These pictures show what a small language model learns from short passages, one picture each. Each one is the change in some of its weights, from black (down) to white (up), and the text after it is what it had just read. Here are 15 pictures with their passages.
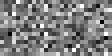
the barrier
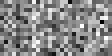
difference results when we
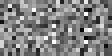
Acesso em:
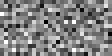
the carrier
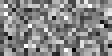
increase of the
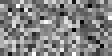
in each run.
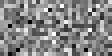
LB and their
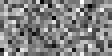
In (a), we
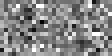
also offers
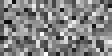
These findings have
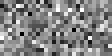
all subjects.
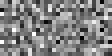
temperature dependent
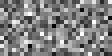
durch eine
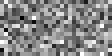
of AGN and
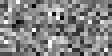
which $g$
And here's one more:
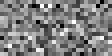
Kunden mit
